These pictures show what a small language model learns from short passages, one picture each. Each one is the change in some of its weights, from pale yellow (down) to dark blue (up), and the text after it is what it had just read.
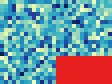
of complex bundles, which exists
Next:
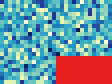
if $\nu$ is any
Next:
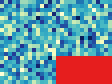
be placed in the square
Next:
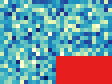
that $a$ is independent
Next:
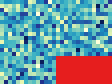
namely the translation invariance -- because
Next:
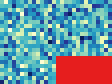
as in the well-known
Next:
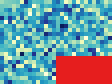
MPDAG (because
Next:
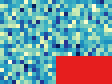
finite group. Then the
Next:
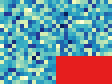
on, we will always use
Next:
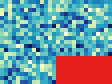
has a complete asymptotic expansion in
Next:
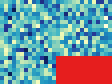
and hence by direct integration twice
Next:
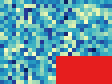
the computation of a linear combination
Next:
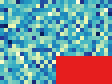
several layers: an input
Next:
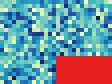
has no source. For
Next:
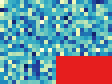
we have used the inequality
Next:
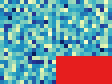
among these great circles. For
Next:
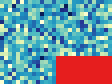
period, we need to consider
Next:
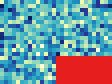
AM-space that embed
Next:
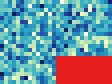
can be expressed as a linear
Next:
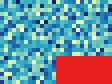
practically effective in high
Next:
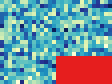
A=\left\{ a
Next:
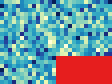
= 0$. Hence, this
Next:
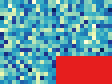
Department of Mathematics and computer
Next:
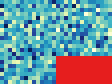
$$profit = f\
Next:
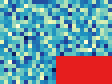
that the infimum on the
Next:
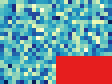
of all quasi-eigenvalues
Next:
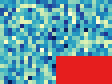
$ is a normalized block basis
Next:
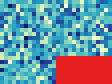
goes from the saddle
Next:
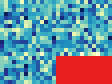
about the structure of the
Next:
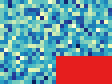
paper. The interested reader is
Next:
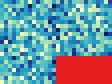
coefficients $b_1$
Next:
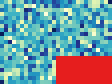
the passage times are stationary
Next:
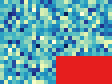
is a submodule of
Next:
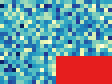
Phi 12 nel
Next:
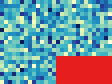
\par (iv) Suppose
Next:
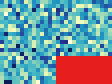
$ and $\lm \phi
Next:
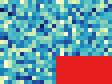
again an affine space with the
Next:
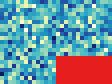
$\mathcal{K}$ is
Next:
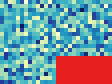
The analogue of~$\A$
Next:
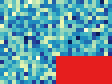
quantum type such as the
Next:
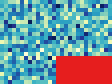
P$ is in block diagonal
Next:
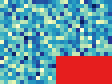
that the first term is
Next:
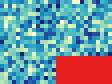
\alpha).$$ For two connections
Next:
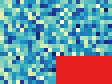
We therefore only need to check
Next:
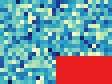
each edge $uv$ of
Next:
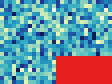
1, taking the limit as
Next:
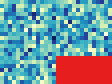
set of $L$ is
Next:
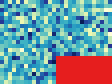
powers $\gamma_j$
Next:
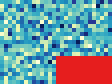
broken. Because local symmetry involves
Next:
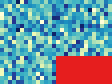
very briefly of some notions from
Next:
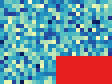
\rightarrow \infty$$ in
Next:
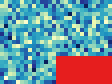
for clear presentation, but the
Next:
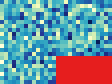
positive characteristic are not without
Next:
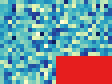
of edges. The edge
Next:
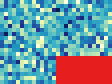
formula claimed.
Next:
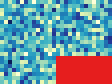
gradients are precisely known,
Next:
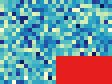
a {\bf BC\
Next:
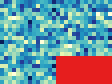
\\ \vdots & \vdots
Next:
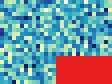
consider the complementary subcurve
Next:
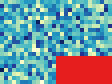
ring between $S$ and
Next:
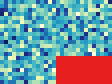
intervals $X$ and
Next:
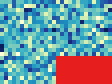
the Navier-Stokes
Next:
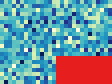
defines the Nevanlinna
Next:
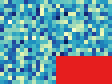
gives results on smoothing of
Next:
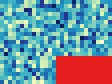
Another interesting property of the
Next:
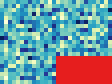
semistandard tableaux whose
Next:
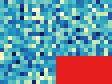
be used as building blocks in
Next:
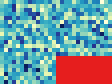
of the At Most \&
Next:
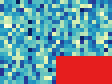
the last equality follows from the
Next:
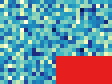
above, knowing the decay
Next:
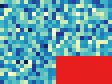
any integer $0\le
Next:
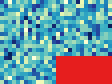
For suppose there is a vertex
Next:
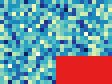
problems, and it has
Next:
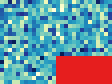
with Scheduling
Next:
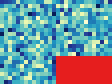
genus at most 26.
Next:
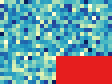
analog of Chevalley's
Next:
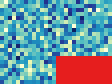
in such a way that the
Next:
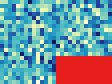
all predictors of class
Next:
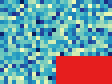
+ \infty$ for
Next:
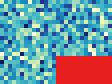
from $F$ and vertical
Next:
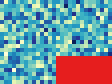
are linearly dependent. Note that
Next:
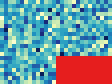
Raeder. \newblock
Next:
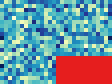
three in the next level.}
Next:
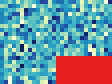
involution $\tau$ compatible with
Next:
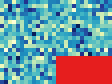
\end{quote} Such
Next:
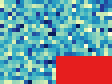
\vert x_j
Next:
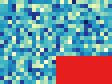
of complex polynomials}, Duke
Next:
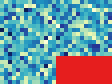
to the fixed point.
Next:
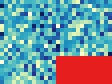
to analyze the finite sample properties
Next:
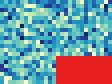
a projection map $p$
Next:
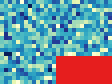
to show that $S'$
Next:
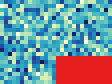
algebra. Then the mapping $$
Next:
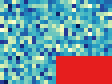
\end{equation} where
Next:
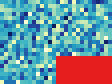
we see that far from the
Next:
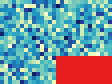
the domain for periodic boundary conditions
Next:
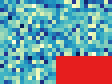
a trivial necessary condition for
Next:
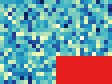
models of random reversible
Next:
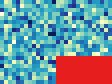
conclude that $p_1
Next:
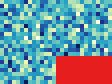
curves and related operators,
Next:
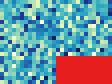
first optimal algorithms and theory are
